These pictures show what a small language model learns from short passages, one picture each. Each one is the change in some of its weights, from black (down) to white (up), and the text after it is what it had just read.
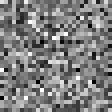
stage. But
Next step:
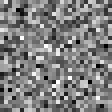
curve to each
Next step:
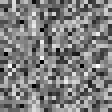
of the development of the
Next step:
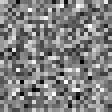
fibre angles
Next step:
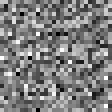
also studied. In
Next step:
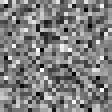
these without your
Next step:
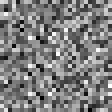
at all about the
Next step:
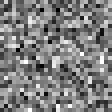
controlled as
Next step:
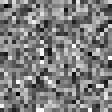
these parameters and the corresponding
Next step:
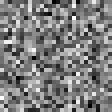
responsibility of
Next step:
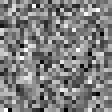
the inflection point of
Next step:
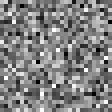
map. Our
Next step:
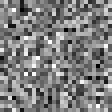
kpc is considered
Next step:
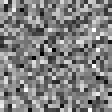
blue button
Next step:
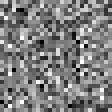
energy, $C$
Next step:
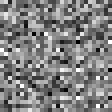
is the length of
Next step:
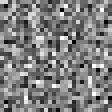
it is responsible for
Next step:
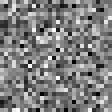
the distance from the
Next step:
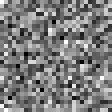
illustrates the
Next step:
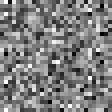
metallicity can
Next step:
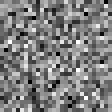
mg$, we can
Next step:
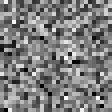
applied to the
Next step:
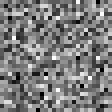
computer science and
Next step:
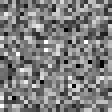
can cause a
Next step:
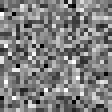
and $y = h
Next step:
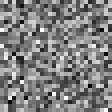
reported in other
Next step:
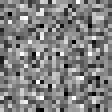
\be \gamma
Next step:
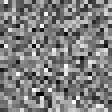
first and third
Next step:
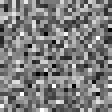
to diphoton
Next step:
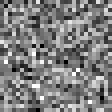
and composition of
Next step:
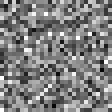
age ranges
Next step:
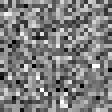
has been used in
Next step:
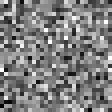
subjected to
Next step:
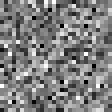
and topographical
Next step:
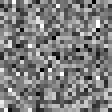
parameters, namely
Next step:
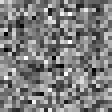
recommended for
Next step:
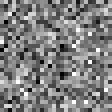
a European
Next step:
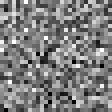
to do with the
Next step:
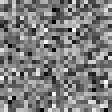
invested in the
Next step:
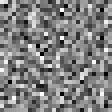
it's related to
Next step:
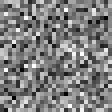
Consider only such
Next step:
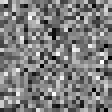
they occupy.
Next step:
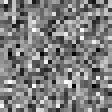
distributions and the
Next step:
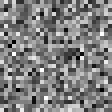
point of view it
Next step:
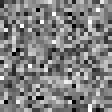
dissimilarity between
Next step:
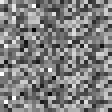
not require any
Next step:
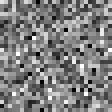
attack are
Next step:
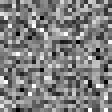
and the lack of
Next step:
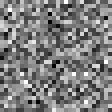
a grand
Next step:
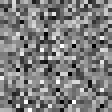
of Cell Size
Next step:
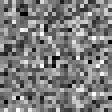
mode technique
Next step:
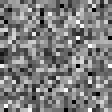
the weakly
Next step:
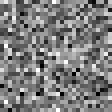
results and world
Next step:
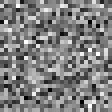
variances not assumed
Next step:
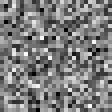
connection of the
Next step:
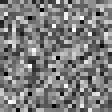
consent [2].
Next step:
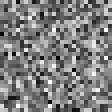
of NSs and
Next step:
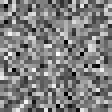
a basis for a
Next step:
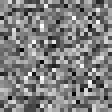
of Theoretical
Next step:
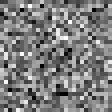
basis projection
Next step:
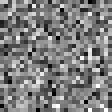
the type and distribution
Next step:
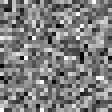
strain coefficients
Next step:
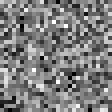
prerequisite to
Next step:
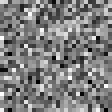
IH, the two
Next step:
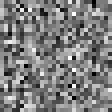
responses were
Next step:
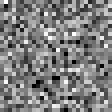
first family of solutions
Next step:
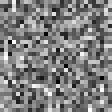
from the computation of
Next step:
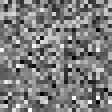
squares show
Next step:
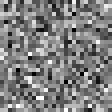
sales of
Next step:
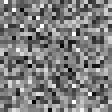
same format as
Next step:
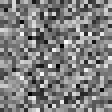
of the North
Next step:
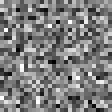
ray. But
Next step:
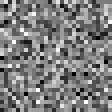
a common cause
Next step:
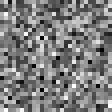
stress below the
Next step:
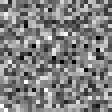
is the angle between
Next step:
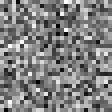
that cannot be
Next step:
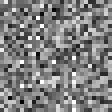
same subjects on the
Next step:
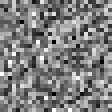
of output power,
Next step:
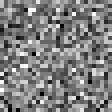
\cdot) and
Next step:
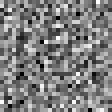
scan rate, an
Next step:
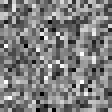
one responsible for the
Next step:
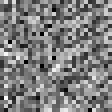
obtained the accuracy
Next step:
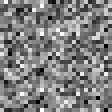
QCD, the
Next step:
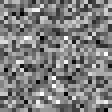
We will show that our
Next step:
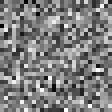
emerge on the
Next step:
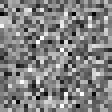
\ea where
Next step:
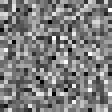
one as in the previous
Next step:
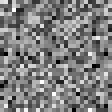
electron in the
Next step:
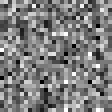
thermal model is
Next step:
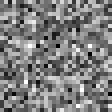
support ratio is
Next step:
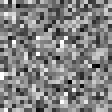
was applied to find
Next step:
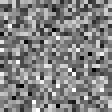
with low frequency provide
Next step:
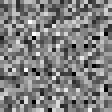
based on a set of
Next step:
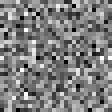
sustained use in
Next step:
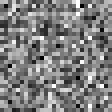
the graph corresponding to
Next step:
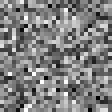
subsequently examined
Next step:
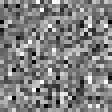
\xi$ is obtained
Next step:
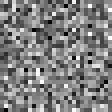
one of the top
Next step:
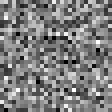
are lower than the
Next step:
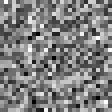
sentiment for
